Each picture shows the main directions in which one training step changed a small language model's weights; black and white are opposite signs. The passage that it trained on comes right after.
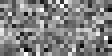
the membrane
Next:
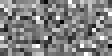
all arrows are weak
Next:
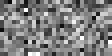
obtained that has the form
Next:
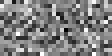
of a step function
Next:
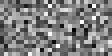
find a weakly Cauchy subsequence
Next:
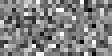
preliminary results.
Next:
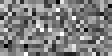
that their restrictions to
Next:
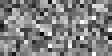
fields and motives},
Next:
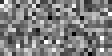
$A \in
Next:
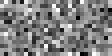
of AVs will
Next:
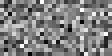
to the right of
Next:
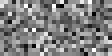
and utilizing the fact
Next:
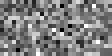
compact uniform attractor is more
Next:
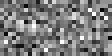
equally after change of
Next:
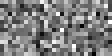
the finite dimensional case,
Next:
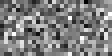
characteristic collection $W$
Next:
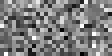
laws preserved under the
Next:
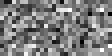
which are formulated in
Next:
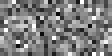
To specifically detect
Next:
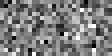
as small as we want
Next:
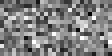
bound of Fu et
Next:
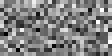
differential as a vector field
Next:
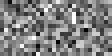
decays with rate
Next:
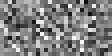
applications in Banach spaces}
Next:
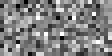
Ferrers diagram and
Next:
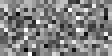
existence of stationary solutions for
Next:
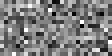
stress tensor, the
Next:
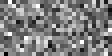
polynomials ({I}).
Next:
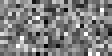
a_3 \dots
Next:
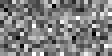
or \[\textstyle
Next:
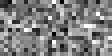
is much larger than
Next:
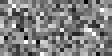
une collection finie de
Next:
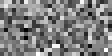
are needed for a good
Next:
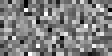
proved that for all real
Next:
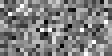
Wonderful varieties
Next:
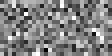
:= \Phi \inv
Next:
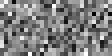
and $\angle B
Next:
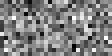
associative algebra with 1 over
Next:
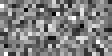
(to switch to continuous
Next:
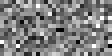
Now, we estimate the
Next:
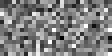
we will show that
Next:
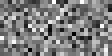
measure which serves the
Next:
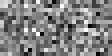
can compute the efficiency
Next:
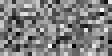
contributes to the integral
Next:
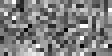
Ruth Algorithm to
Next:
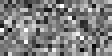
requires the same iteration numbers
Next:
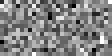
$m \ge
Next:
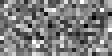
Avenue du General
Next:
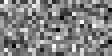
$\theta_L <
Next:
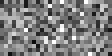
have verified the induction hypothesis
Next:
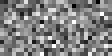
1$, we have
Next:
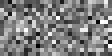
into a direct sum of
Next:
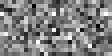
(2) Similarly,
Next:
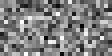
For example, any
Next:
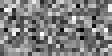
vertices and has an edge
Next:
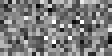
other hand, the proof
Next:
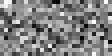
is a holomorphic section of
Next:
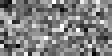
is sufficiently large,
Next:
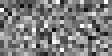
these rings have finite
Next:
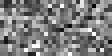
are pairwise disjoint.
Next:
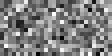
Darboux equivalent
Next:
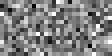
(2) we obtain
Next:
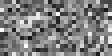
In section 4, we
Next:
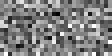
work, we focus
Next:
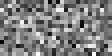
In that case, the
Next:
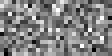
and Thorup as
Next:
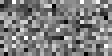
of the form $F
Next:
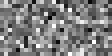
\mbox{the same
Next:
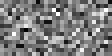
# Chapter 2: #
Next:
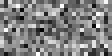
\setminus \mathcal
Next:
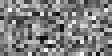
large enough, we have
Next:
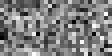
facet directions of
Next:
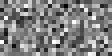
mentioning that the case
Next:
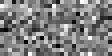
of the equation leads to
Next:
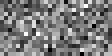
after taking $\gamma$
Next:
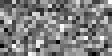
we can obtain a more
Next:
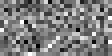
If the system of
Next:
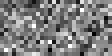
descending chain of ideals
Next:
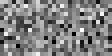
so the integral over
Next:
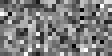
by definition is the union
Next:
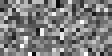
Science and Numerical
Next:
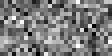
lattice potential. The mean
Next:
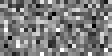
\Delta T)
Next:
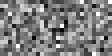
the paper, are written
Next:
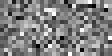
(\land V,
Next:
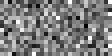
complicated; but a
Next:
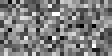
instance, returning to
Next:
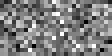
but rather skew-commutative
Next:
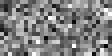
total (particle +
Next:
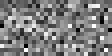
observations comes from the
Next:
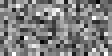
\wedge \ell
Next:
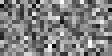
$c$ linearly independent
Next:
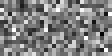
the soul of
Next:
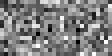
even heavier notations.
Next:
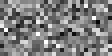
dynamical and non-smooth
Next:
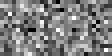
the commutation relation
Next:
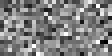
must be solved. This
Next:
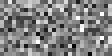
look at $f,
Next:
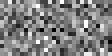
different orientations (the
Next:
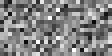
to $\ovli
